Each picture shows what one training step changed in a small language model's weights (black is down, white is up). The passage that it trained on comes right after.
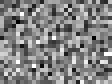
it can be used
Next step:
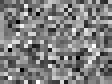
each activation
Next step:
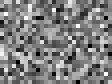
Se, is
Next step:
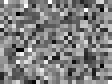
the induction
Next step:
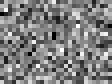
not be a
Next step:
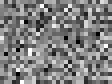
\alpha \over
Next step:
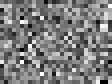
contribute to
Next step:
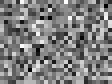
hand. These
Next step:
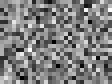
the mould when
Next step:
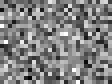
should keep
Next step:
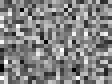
can be presented
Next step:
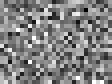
right}), is
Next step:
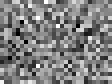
lowers the
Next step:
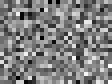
to study the
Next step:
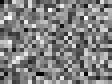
wings of
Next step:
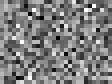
the other hand,
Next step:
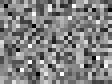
these diverse
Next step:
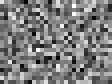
of authors
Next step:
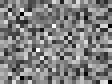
forward pass
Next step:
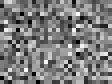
thanks to the
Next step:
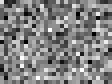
etc. The
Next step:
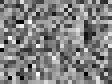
the first TI
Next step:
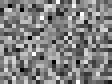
from its spectral
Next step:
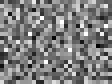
be suppressed
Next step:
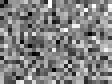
the curvature
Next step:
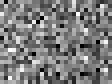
or 'not
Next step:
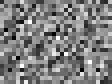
the environment.
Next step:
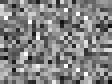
3 in the main
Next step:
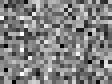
These approaches
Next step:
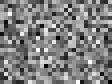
in the simulations
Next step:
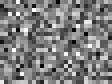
tool for
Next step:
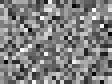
a contribution from
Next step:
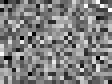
is expressed
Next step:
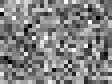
solitons in
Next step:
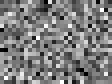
Ball and
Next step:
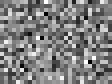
used are the
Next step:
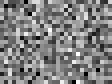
This article
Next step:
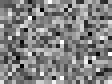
were multiple
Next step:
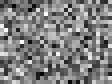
background is
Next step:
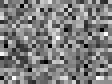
| WS
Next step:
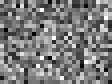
operational parameters not
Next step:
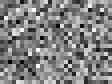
zeroes of
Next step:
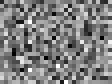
the delay
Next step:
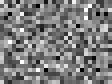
with only medical
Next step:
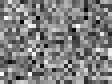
app to read
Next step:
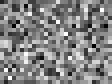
pressure without
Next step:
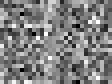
main parts
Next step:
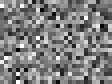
similar to the
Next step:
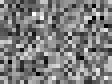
primary focus
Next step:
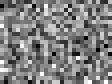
transition in
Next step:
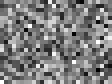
power law and
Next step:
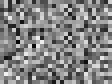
that women
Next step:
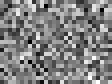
research question
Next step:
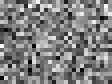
levels of detail
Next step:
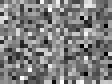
multiple gates
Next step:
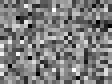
can adjust
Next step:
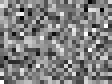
transfer is as
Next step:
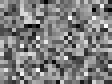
large enough
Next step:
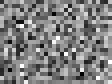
the nodes.
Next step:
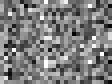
a new spinor
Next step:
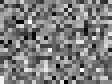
the distance
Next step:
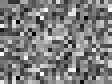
effect (when
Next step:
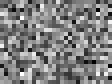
& effective
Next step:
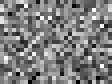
a random
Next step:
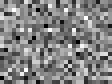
than 1\% in
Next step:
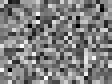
as though a
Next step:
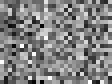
interested in
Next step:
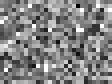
dimensions and the
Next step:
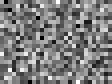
to integrate
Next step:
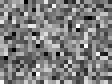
positive integer
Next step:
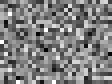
in this paper
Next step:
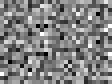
J$, we have
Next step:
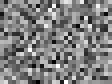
the growing
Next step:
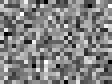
The spin one
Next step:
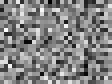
There is no
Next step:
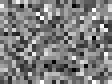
a derivative
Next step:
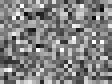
context of
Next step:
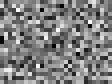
found to be
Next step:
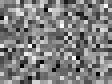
– Yes
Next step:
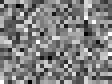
the mean reaction
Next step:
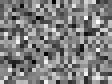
properties have been
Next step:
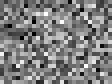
limited to
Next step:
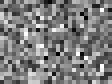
low birth
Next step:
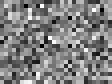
measurement requires
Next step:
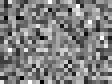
PCR based
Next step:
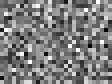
communities, the
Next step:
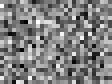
present in the
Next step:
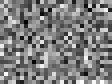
will perform gamma
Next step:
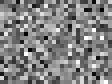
among patients
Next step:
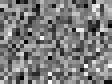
motivates the
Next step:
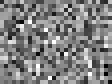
the technique
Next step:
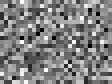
times, there
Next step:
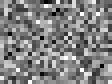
using the black
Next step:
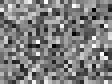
a suitable
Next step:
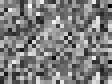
generalization of
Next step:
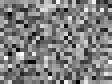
both the amplitude
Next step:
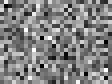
The combination
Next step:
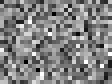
the runs
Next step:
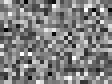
assault and
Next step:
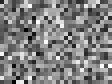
states on the
